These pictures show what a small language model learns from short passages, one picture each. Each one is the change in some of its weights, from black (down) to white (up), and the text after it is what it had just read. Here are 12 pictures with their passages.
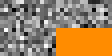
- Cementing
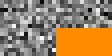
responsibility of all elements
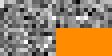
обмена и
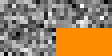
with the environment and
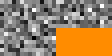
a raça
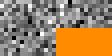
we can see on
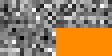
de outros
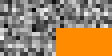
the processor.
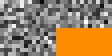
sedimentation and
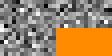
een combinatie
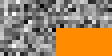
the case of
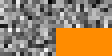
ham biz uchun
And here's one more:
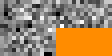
речи. При
